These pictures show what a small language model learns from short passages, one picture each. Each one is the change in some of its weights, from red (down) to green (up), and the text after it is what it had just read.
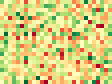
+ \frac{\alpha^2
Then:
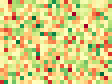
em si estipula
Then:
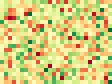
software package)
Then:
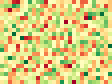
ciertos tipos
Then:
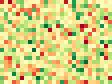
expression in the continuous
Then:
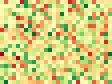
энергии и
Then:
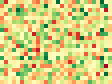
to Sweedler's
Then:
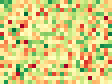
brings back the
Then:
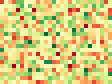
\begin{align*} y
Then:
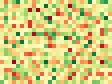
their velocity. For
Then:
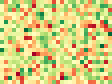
work we provide a
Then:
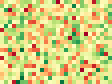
National Natural Science
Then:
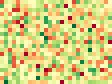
constant $K>1$
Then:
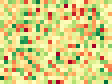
$\alpha\in {\bf
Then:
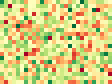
of $f\colon
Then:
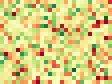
de ser um elemento do
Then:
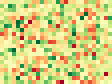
who are worthy
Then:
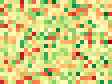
attacks, this
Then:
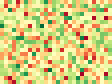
such that ISWs
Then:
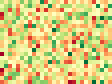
baja radiación
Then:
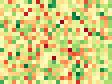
d p^N$. The
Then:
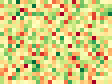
The Classification of
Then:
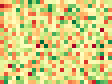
called sturmian
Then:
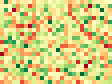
on: the distance from
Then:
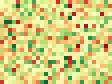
de Anahí muestra
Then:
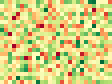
any elements $\alpha \in
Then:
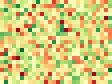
pensamentos quando
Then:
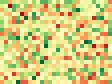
$s<r$ and has
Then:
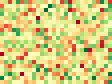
like GMRES
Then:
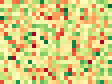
desempenho e
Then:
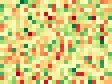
$X$ is a stable
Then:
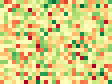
r \) is a solution of
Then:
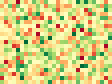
injury. The
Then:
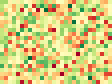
if there exists a right
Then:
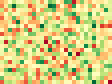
la Universidad Dr.
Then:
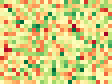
Bu oran Çin
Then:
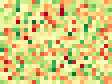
The cosimplicial
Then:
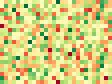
remains strictly
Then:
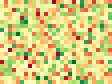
54. Токар
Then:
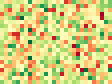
subsequence, we may assume
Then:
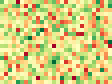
internacionales pues
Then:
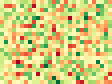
have recurrent points on
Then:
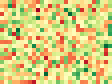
zodat bij het
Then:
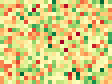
Translations} Let
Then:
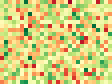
приступил к
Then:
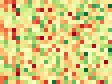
it is isolated on any
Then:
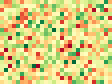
with appropriate dimension.
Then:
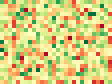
have% \begin{equation*}
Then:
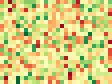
але необхідно
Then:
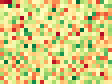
ионов кальция
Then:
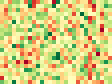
we conclude that,
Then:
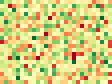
en línea.
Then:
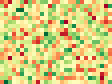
management scheme
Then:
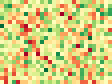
The centering of a
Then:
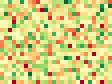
essential part of the
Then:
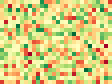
to $T_\infty$ with
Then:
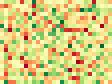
yang mendidih
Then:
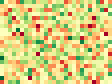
independent of $\sigma$
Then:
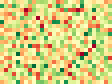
X$ induces an
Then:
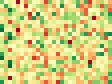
de acuerdo a la
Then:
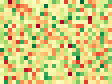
equivariant zeta function
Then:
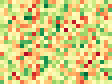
all of them for pointing
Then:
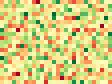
D. Marshall,
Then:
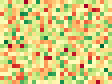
terinspirasi dari
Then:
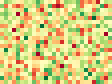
reabilitatsiya va
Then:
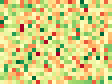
и достигнет
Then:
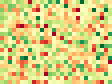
boshqarish va
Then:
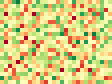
%by the implicit function
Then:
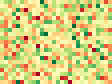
$$ Then the contribution
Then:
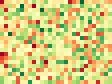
лексика» та
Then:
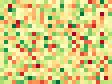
using the powerful
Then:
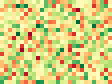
EN}) \bigr)
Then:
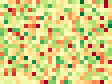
methods of nonlinear
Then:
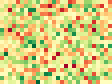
léxicos del en
